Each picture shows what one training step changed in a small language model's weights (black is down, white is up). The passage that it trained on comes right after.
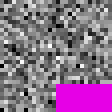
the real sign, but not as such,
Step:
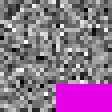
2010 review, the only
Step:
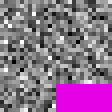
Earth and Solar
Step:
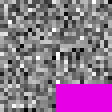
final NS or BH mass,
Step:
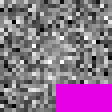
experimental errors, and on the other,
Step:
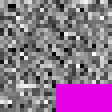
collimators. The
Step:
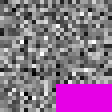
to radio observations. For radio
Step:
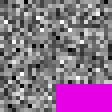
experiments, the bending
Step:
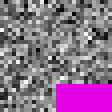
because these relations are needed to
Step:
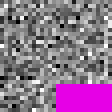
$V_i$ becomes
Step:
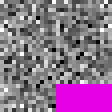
C. Ralph, N.
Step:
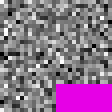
(b) Phase-space
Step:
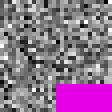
when disturbance events are
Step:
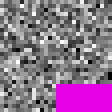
ECAN, we adopt
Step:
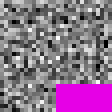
duality, because of the IR
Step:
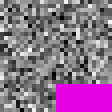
Small number of RC elements.
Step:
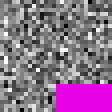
from a certain point of view
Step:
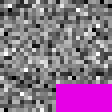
have also checked the
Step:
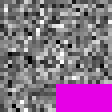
beamforming is considered,
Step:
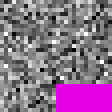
the source flux and extent
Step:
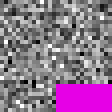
for short-term and long-term
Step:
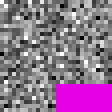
career progression and
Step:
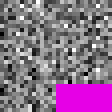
momentum dependence, it seems more
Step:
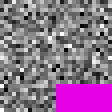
the neutron SSAs if there were
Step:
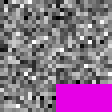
anisotropy at subdegree
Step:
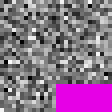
the features are based on the
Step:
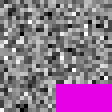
of B-vehicles in the
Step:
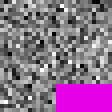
the same way. As we can
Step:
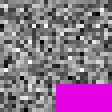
that at this root, the
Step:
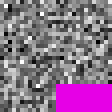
3300 channels with an
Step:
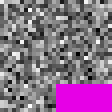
behavior because it was difficult to
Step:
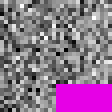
function to which we can apply
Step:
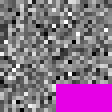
models in nonlocal models of a
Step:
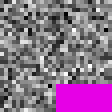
the Monte Carlo integration
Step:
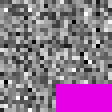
and find that \begin{eqnarray}
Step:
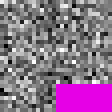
subplots, were generated using
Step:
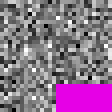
superconductor becomes
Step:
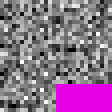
regions $|y| >
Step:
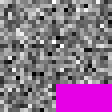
The predictions of black hole spin
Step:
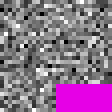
$M$ is thought to have
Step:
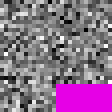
Four analog pixels share
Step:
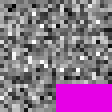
which the unfolding and
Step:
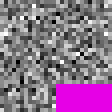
A_\rho\right)\right] =
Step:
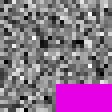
the hydrogen lines
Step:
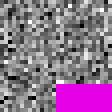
of the light-like type
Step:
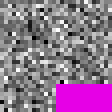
\begin {equation} \eta \equiv
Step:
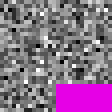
we focus on two methods to
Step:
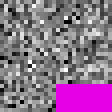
which all are used as a testset.
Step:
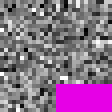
performance is effective for relay
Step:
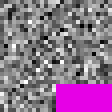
of accomplished work; all
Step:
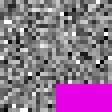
primary parameter of the PNA
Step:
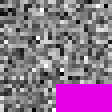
are spheroid-dominated
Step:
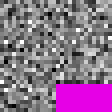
of the Solar-System
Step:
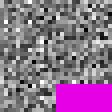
speed is increased by
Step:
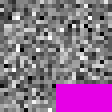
gas motivated by the
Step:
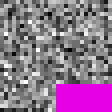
of the spin-orbit coupling
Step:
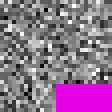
main ID16A optical elements
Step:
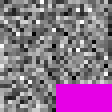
for Run~C, with a lower
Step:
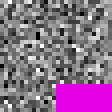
curves for every filter are shown
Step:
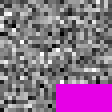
for the Tevatron shows that the
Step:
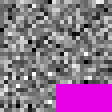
perturbative evaluation of $ \ln
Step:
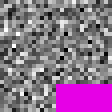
of configuration options.
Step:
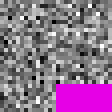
A detailed analysis reveals that
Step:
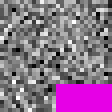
s$^{-1}$ at the transition
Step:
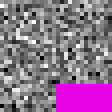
the gravitational binding energy of
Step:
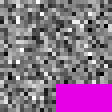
galaxy size–stellar
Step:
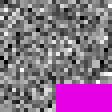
they trigger. In a first
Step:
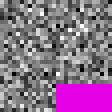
components: an encoder,
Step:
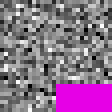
that is, tumour growth is
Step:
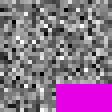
reward such as a badge),
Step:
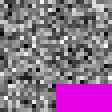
1980, reach some high
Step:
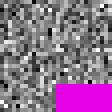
not be helpful for
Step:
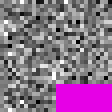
written as $\mu
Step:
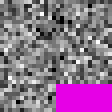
allowed an understanding of the
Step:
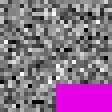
muon branching ratio is
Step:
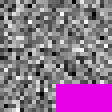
positive thereon. Although
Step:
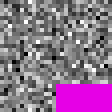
\emph{bottom} where
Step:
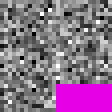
induce rich spectral features
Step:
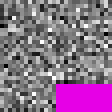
particular, accelerator-based
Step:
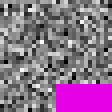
regime,} Phys. Rev.
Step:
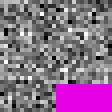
measurement, the same dataset, and
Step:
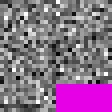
the bunching peak of
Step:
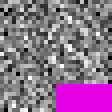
results of BBSA and
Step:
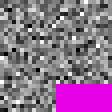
However, some caution is in order
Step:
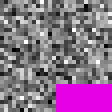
for light scalars the addition of the
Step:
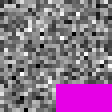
cooling halo to
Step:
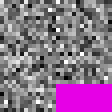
Materials Science,
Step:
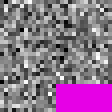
answer for the energy, one
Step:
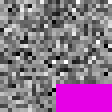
Therefore, we have defined a vector field
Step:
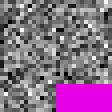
theory and therefore a different set of
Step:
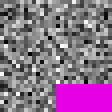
would thus require a S/N of
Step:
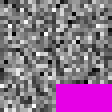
\cite{glashow}, all
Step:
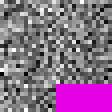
500 S State St,
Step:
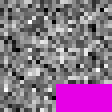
been obtained, as we show below,
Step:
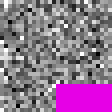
\begin{figure}[H] \centering
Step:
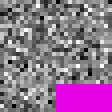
obtain the asymptotic behaviour
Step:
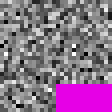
update algorithms (like
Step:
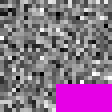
are required to better
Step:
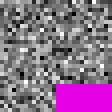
large scales with density in the
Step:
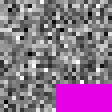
The mixing angle is selected
